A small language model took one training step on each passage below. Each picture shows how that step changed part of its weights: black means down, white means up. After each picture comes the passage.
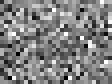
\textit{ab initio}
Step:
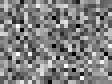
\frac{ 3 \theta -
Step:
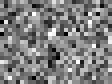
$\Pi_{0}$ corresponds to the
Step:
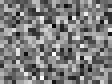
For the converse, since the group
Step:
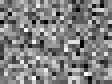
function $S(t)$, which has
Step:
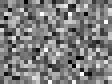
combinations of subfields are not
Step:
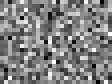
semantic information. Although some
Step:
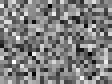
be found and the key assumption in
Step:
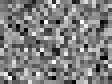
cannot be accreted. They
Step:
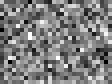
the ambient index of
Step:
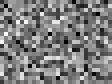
hold for $M$; also, if
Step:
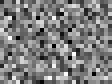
the Bloch sphere
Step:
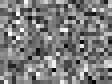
while the differences for different parameters
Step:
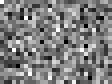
\cite{gre} that the
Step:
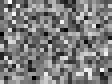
of how the injection
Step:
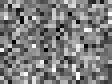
piecewisely defined on the
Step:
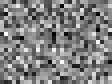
the topological classification framework to the
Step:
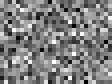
\ge 4$ there is a
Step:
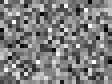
(1) The magnetic field can be
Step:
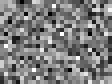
rotations and thruster
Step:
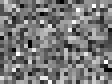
quantum dimension functions. Since there is an
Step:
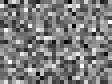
values set as per the same
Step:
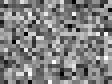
\; . \end{equation}
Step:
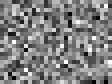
when one or both of the
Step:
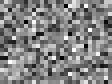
$Z$ in optimization problem
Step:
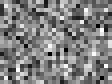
dynamical system for large amplitudes
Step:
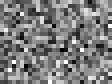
For the even number of particles
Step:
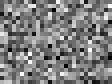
$A$, a morita equivalence
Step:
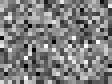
and $\bar p \geq 1$,
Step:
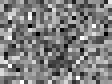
- \ee \left[
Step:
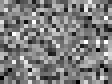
$K\cap h$ is an
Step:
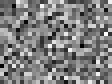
a tiny coupling ($\alpha'
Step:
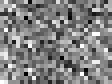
second summation term using the asymptotic
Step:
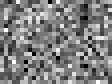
reach Bose--Einstein
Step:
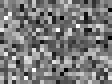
moduli sector are
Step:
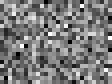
\end {equation} \noindent where
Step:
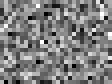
assertion to Fourier multipliers
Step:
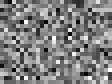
have integer coordinates, so the number of
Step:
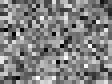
a finite set of linear functions.
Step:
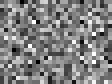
$u$’s past
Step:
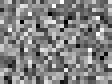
BP, Chevron,
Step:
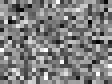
case $t=-1$ one
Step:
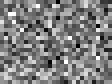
and Se) is found to be near
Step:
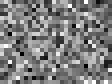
a characteristic size of the sample.
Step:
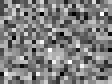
to ${\cal D}/L$ is
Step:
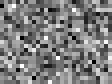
include the axes because in a
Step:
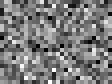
nodes $V$ and arcs
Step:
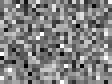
as is evident from
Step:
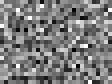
agent bids his
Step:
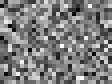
all cells are blank and
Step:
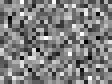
ready to prove the following theorem.
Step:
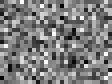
representation of ${\mathfrak g}^+$
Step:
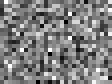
system with thermal and gravitational
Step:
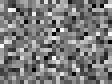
educational fields are
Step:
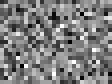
the first part of the master equation
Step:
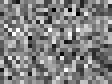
X_i$ (for
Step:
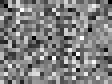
this paper, we showed the observations
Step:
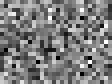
important for converting microscale
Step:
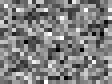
selective combination will be as follows
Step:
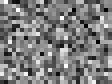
8, the ASI board
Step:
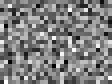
by G\"odel's second
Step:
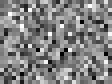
ergodicity in terms
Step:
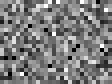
and the three children
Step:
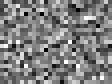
to engage the reader,
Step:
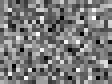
Below we use the simplest
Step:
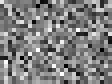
consider a single auxiliary
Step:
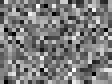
weighted sequence spaces, to directly
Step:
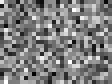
system, wherein we also obtain the
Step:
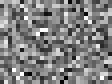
Stochastic or entangled light
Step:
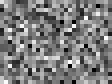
emission from anywhere in the
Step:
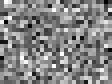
an U(1) spinon
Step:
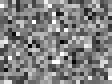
the mass ratio of the binary.
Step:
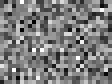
points have been built, we can
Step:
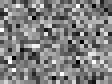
the region of interest and hence are well
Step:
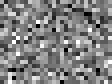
Coulomb blockade
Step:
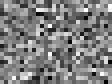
behavior of private networks and
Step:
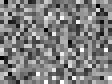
and irregular density barely
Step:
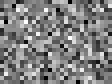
all been explored independently in previous
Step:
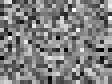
with probability $1/2$. We
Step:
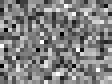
has six elements of order two,
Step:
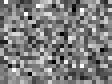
the \textit{real} case
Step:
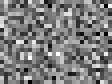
stress and algorithmic consistent
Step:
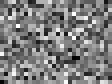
considers the offline batch
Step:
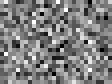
$\mathcal{F}$ is a
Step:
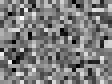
ranges in values of $C$
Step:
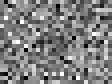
effect on the answers to
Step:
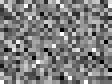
\bX_{\partial I}\cup
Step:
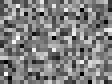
to appear in \cite {B}
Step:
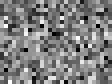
exact link between structural
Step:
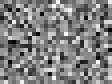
\Ethm Uniqueness cannot be
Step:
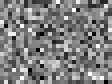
a stable subset $P'\s
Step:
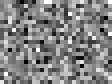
and conditional independence given any
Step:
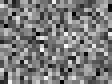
specialized to our set-up but
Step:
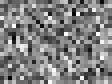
for a covariant vector $\xi
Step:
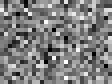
gamma-ray spectrometer
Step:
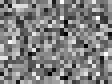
Brownian and fractional
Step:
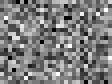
very similar to that of the
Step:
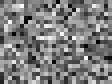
free electrons and holes, is
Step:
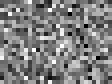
transparency is an important
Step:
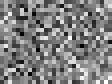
analytical formula in Eq.
